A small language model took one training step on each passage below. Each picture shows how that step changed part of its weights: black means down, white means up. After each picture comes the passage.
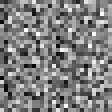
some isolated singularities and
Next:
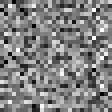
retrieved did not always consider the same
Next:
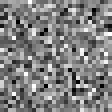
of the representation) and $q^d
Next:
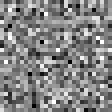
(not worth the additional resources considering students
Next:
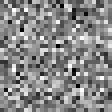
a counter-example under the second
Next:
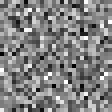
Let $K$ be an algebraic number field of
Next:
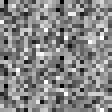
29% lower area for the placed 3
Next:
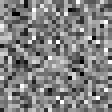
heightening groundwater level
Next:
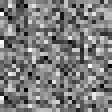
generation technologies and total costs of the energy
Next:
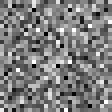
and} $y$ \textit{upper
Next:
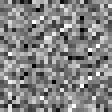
as shown in Figure 1 (a).
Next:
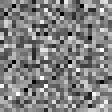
business directory. In the fourth
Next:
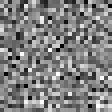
publis- hed version of the
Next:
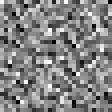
Fukaya's Lagrangian
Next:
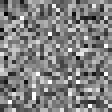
If $|\nu|$ denotes the residue
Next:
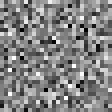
Gallium sulphate (5
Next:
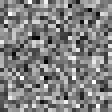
which is associated with the elimination of
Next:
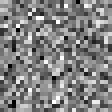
the experiential marketing (sense,
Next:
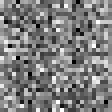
the molecular modes of action
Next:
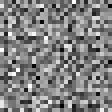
all visible and invisible
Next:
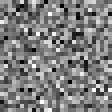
derivative of $w$ is given by
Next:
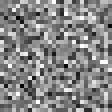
included (50%) 185 pre surgical
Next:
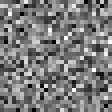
Female Pop. 65+
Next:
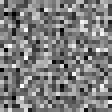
classroom atmosphere is one
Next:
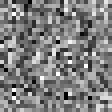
in 1960s by the work of
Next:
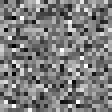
polynomials\\ {\bf AMS Math
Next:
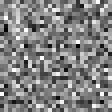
to assess its operational limits. The results
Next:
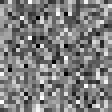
\leq \Delta}$ contains the event
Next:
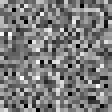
males. According to present
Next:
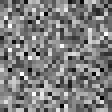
gluing 1} \end{center}
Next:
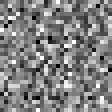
of investigation to me and for our
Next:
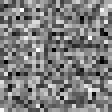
as maintenance of remission with
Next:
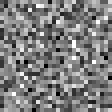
continuous vanishing at infinity if and only
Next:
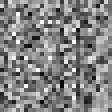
of 8° and gain at 20
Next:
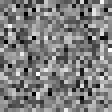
“Infrastructure for innovation,”
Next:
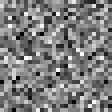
of $K'$-rational points of
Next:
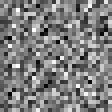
of Head and Tail) onto
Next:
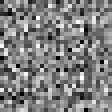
\quad\text{for a.e.
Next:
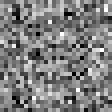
r_3\leftrightarrow r_5,
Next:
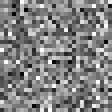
the coherent transceivers used in
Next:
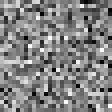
then the soliton becomes an almost
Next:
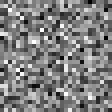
3.2 EVALUATION
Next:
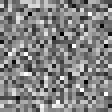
at most $m-1$, the exponent
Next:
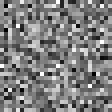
Bell number. The Stirling numbers
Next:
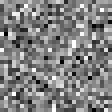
a strongly starlike domain of order
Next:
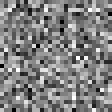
edge in $E_{w}$ is incident
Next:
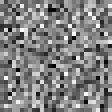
right hand side of (4.1)
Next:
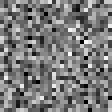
of quasiconformality is
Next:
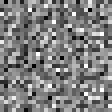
and Research Methods In political
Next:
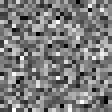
frequency of the Wide-Band wave exist
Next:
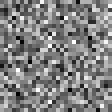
while for $q<\alpha$ and
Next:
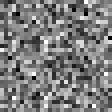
$B$ there exists a unique complete
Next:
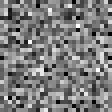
effect of this procedure, we graphed the
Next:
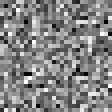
characterization Vision-based measurement
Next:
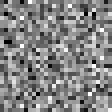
$$ If $\lambda \neq 0$, then
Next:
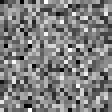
\varphi_{Y} $. Also see
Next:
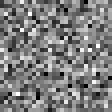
controls +(\a,0) and
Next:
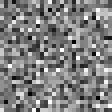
On the other hand, \begin{eqnarray*}
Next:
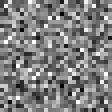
$$ To get strict inequality we want $$
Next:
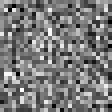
m\in\Z\, x\in Z
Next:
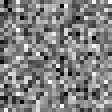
(with $n$ qudits) is
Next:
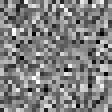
concentration calculated from the information given on the package
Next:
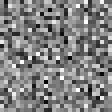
The set of all these chosen points is denoted
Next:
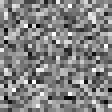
above process differently, the identified nouns
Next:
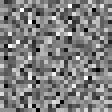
enterprises is high and the
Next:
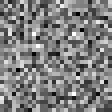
(e.g. through training) ensure that
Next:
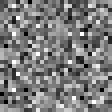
iron smelting technology for
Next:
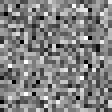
however, we also demonstrate that even among
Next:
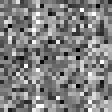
Kawamata log-terminal
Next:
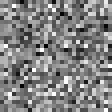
students in rural areas possess access to
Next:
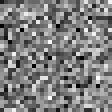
were in the use of finite verbs,
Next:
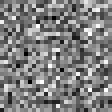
referent group, those reporting
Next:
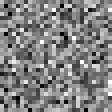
leadership is a more effective form of
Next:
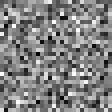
LearningAlgorithm Input:
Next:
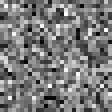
of Patient Female 66
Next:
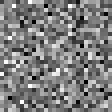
\begin{equation*} \xymatrix{S
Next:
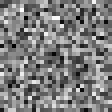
contains around 10 sessions recorded by
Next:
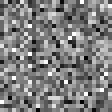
range. The authors proved that if~$\lambda$
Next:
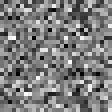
of a finite number of physical probability measures with respect
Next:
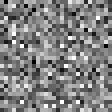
accuracy instead of the second-order accuracy when
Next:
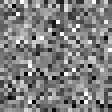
a final discussion and conclusion part.
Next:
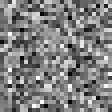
that cause mitochondrial
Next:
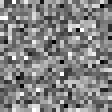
Machine Maintenance:*
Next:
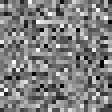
$\theta$. The main difference with respect to the
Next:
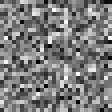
GT, Erlich HA.
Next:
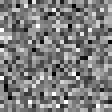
vertex of the tiling is in
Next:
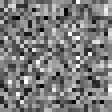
opportunities, but there is a
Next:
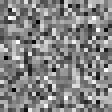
(one for $\rho<1$, and the
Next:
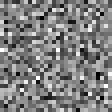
high school GPA Academic
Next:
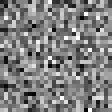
& Tele-communication
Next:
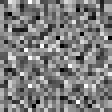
\right). \] We claim that
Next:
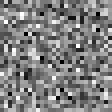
especially in the abstract setting of a commutative
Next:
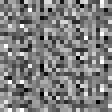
: Methodology So : Software
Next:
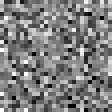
features that are not available to android
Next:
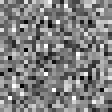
the one for Hall's Conjecture
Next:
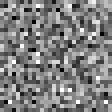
in accordance with facts or
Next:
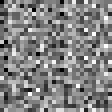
above follows from (\ref{eq22})
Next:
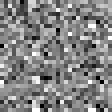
can be used to optimize production according to various
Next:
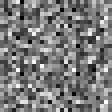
$s$ and $t$ are
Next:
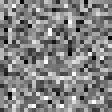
Follow-up training should be conducted for all
